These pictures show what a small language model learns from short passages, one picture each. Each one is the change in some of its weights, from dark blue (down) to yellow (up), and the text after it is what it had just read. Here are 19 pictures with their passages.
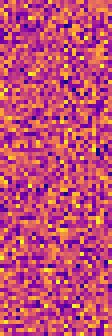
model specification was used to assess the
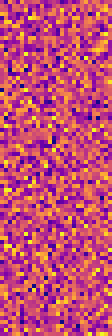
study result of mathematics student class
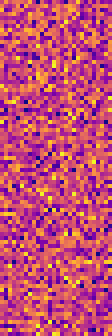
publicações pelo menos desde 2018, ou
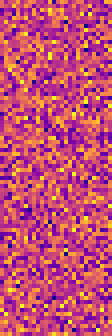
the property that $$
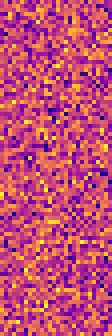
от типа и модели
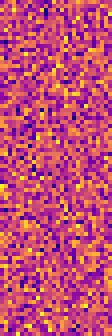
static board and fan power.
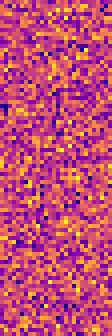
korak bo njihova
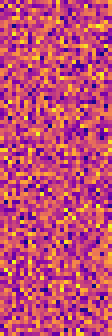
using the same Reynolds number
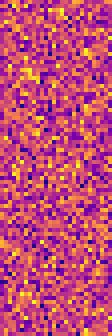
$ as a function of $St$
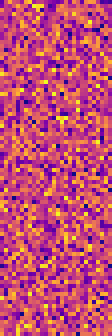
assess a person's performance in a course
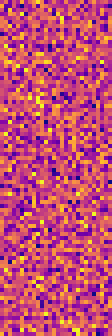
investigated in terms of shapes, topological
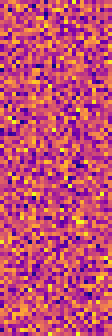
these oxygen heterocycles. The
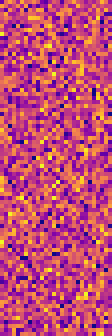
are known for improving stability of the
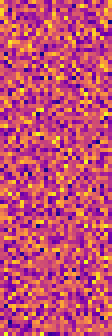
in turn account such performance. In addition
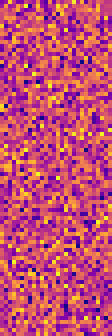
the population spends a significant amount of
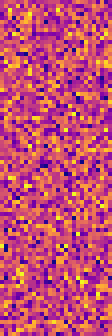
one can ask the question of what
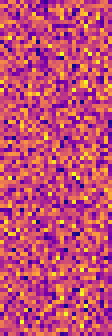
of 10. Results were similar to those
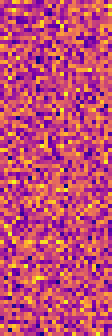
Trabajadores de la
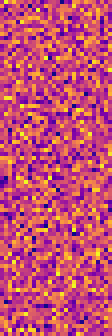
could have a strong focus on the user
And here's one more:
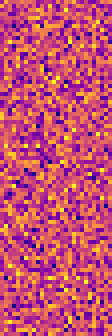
large models are exceedingly
